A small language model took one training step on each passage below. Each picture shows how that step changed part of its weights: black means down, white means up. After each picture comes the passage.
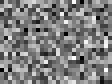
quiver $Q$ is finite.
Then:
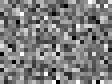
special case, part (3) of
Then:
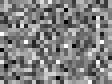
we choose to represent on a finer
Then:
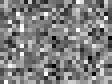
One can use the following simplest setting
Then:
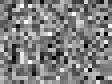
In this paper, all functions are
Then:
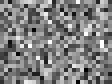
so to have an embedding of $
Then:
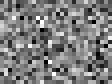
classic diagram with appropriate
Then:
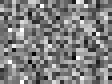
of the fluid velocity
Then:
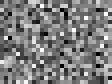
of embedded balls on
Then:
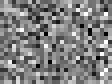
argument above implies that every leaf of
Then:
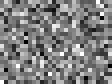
work. In the case that
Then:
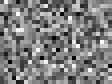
complexes. One considers the map
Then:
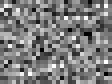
monodromy in this basis.
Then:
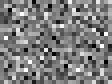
follows by combining a theorem of
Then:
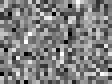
space compression]{ Hilbert space
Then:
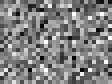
This may be computed using the fast
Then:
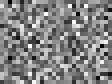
\in \precc x \cap
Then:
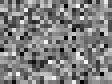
the experiments performed by
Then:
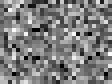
any $k$-vertex set
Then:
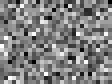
\\ \bar Q & \bar P
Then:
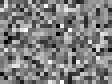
$\ktilde$ --- the
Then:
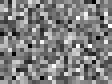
for the volume regularity's constant of
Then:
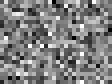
[p] \rightarrow [n]$
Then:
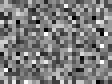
universal property of equivariant $
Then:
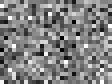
chromatic polynomial evaluated at
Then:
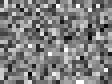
$\widetilde{P}$ on
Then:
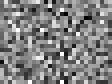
9$ and suppose that $
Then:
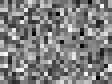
the definition of $B$ is the
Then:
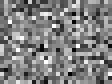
If $d$ is sufficiently large,
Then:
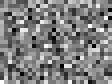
that paper, the authors find
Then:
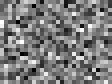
x\} \rrparenthesis
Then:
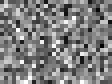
vector bundle $\mathfrak{B}$ on
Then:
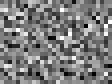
as the start of the theory of
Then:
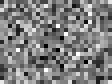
$\sot$. This component
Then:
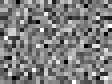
his appreciation for the
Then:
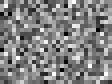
ring for the product defined by $$\forall
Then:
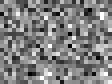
schemes have been used to implement
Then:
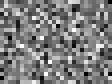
normal form} of $\M$,
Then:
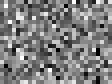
Moreover, the isomorphism is compatible with
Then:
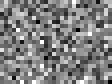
filtration on $\mathfrak{g}$,
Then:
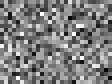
integer $E \geq 0$,
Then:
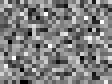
representing measure $\widetilde{\mu}
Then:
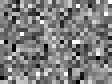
\end{example} The main result
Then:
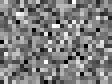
method is stable only for $0 <
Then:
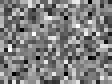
to describe $g(x)$.
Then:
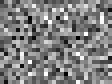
/* randomize each site
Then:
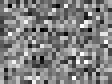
} \hfill$\blacksquare$
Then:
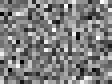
is easy to see that $\eta
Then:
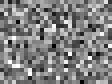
chance type $i$ dies
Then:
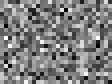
data-driven modeling methods
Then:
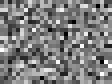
the numbers of the translates of
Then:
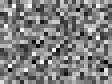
define and show the existence of topological invariant
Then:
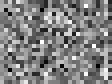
Brownian motion measure
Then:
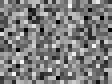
were similar for DMS and
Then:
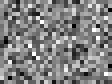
\newblock {\em J.
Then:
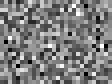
the i.i.d.\ assumption
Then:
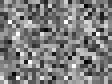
of Theorem \ref{thm2}.
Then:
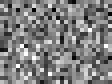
arbitrary mesh. The assumptions on
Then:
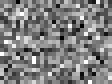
being complained about, and to
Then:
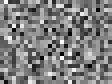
1.$ Without loss of
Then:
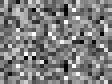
problems with categorical variables}.
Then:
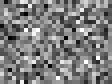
the paper offers a simpler
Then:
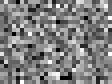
3mm In contrast to ${
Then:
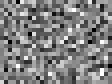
simplify analytical treatment.
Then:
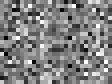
\subset J^\gamma_d$.
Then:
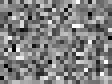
where $\delta(n)$ is defined
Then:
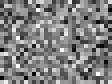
then by \cite[Lem
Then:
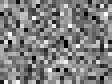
solution only contains unit operations which do
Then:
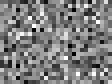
\vspace{10pt} We prove
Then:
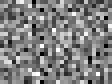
In a strict monoidal category one
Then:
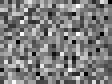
the kinetic energy can be
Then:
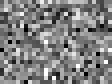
we have that \(m(p)\)
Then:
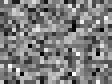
inequalities (2.5) and
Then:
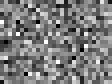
natural homomorphism \begin{equation*} 1
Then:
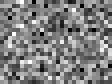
eigenvalues $\lambda_f(n)$.
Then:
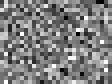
$\rho$ which has polynomial
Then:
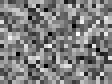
or expression (4.4) in
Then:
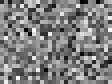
and a function $f\in
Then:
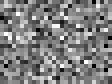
Combining the above results we get
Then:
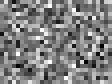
0$ then by Lemma 3.1
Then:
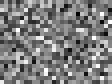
the ``container'' and then
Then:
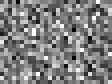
specific inner energy, density,
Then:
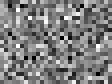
as a {\it noncommutative
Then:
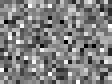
than this. So we see that those
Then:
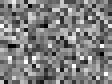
mean field game theory.
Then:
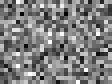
${\mathfrak i}_2$ with
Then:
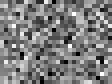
equations of the anticanonical
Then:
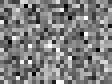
symmetric space. \item[(B)]
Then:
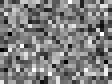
vertices $V$ is finite. For
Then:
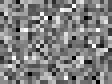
Claude Bernard,
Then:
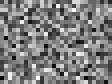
the group $X$. If
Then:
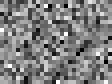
is well known that the following for
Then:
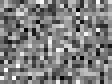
section by a generic linear subspace
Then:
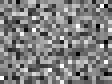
reproduce the proof (in a
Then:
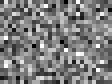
$a_{\alpha \beta}$ we
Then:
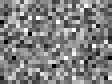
a question of Akbari et
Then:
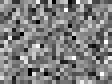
University of Liverpool
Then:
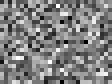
and by $\Delta_y$ along
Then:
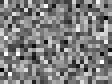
$A\otimes B$ is
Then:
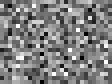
shifted within specified intervals
